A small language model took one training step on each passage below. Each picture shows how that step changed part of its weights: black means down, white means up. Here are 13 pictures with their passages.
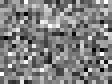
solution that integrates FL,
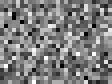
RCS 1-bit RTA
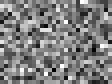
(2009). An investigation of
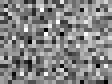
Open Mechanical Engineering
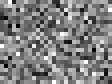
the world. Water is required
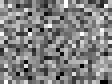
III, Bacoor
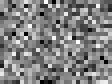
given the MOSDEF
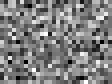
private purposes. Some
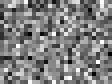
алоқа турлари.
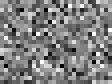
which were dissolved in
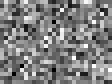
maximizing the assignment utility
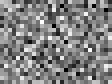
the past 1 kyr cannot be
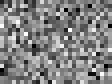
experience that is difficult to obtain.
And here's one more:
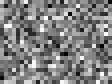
1em plus 0.5em
